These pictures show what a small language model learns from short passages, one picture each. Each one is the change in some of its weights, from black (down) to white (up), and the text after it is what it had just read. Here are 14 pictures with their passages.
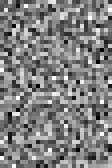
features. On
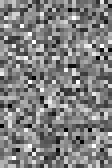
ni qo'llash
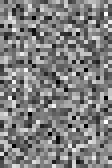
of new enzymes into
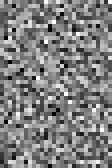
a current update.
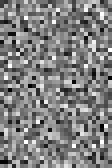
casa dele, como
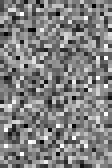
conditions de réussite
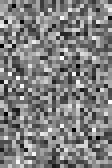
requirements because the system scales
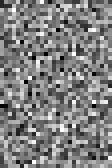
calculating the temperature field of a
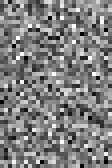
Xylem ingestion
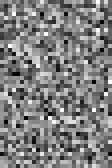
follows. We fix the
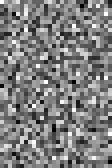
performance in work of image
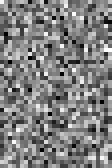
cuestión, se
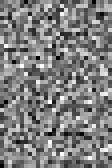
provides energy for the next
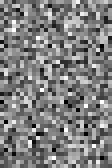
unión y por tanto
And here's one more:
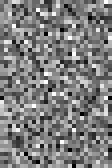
latter can be understood
